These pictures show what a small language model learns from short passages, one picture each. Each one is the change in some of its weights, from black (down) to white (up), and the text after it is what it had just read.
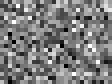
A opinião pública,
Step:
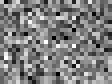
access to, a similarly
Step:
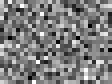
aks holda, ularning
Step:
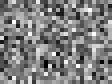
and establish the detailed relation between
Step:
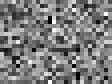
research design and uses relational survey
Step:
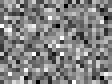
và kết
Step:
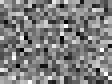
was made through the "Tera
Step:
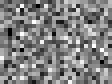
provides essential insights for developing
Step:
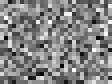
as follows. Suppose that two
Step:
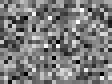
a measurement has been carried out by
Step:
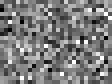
and $y$-oriented
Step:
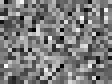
comparison of our results with the
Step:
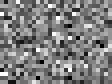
us. People are
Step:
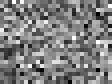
process in emergency conditions.
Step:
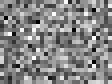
Yazılı metinler,
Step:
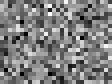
should be modeled. Furthermore,
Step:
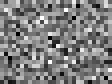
Ehsan, A.,
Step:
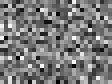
appearance and arrangement
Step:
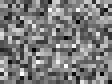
available Chandra observations, and
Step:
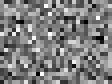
enfermedad, ya que
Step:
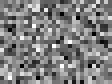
in fostering effective communication,
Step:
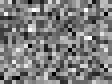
figure 5 give pieces of
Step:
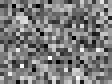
And we think if the author of
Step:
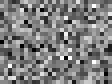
main topic (dark
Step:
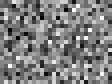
боку, цифрові
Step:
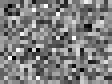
Beschattung /
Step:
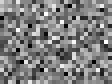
be immediately seen, thus
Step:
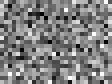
and training information, employment,
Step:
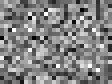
of flakes independently of
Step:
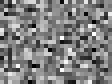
Yes Notes:
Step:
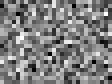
in Natural Mentoring
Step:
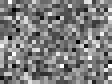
Since then, possible deviations from
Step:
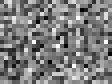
Conclusion The above material shows that
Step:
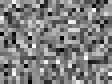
based on α=1 are
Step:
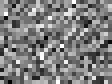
vias de extinção.
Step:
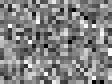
it has been determined that it
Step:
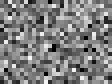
Welsh Archaeology
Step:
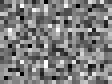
ega boʻladilar.
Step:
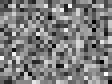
se perceberem como
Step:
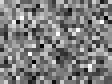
intrusion detection system. The
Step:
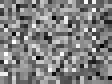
deve partir da mudança
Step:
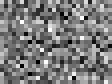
)$ is a vector in spin
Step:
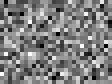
GJ. MacConkey
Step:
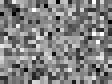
yarpaqları ilə
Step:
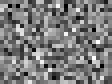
metastatic growth of
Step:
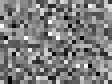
Astrofisico di
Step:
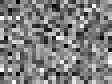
for technology development is significantly, which
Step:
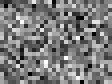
free energy $F$ is a
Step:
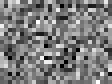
E., \textit{et
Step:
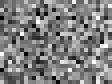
de ideias e experiências,
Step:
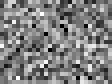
UKM X Improvement
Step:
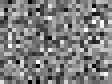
tiklanuvchi energetika
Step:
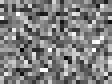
we have numerically computed the
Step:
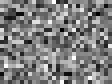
for cladding the interior
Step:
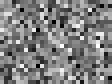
da materialização do regime de
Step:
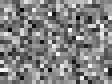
va muloqatlar natijasida
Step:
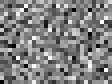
4 Medium Projects 82
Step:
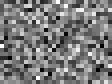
the complex was computed by plotting
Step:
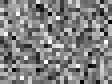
the estimator for $\Sigma$.
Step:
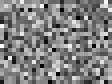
the Compton collisions,
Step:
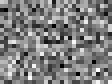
and in some cases circular
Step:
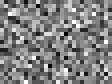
encoded with a bar in
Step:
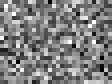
already revealed in the early days of
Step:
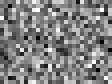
by author Aizoaceae
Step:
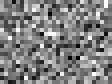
Access Repository,
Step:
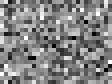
care demands often necessitate
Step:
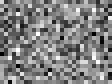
with the needs and preference of
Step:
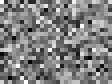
of their family and others in their
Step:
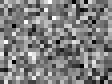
specified strain level for 30
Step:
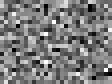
More Readable - Similar
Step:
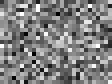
more extreme. That
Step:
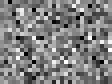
radiation and beam scanning performance.
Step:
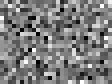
well as a field research with an
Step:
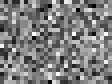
London, 3rd.
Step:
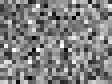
realizáveis, dependência
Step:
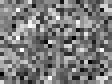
[8]. He defends
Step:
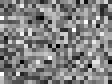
is either real or imaginary,
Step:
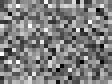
EIR consisting of two
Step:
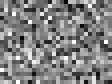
be so close that it was used
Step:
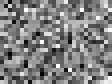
Researchers have already shown
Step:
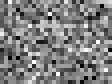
through multi-round interaction. It
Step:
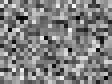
phononic crystals for energy
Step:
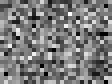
la familia influye en
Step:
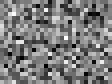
worth investment, in a
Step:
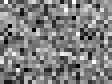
videos, and other
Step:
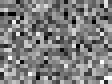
successful, it must ensure: a
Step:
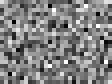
alto potencial en la
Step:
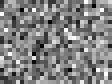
decrease in blood glucose
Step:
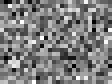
uma justiça célere
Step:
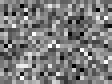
GHz. Thin line corresponds
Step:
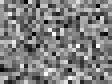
representation of natural phenomena.
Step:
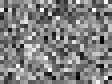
with fermion clusters. If we
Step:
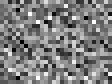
put a lot of restrictions
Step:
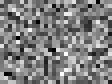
boyitadi. Milliy
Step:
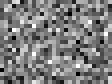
con un colega.
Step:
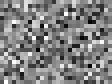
rolini va bu jarayonning iqtisodiy
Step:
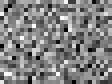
high 50 high medium Fars low
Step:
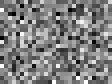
Fig. 2. There is good
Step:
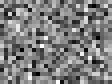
(LHC) are
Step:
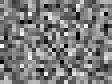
the tensor $\mathcal{X}$
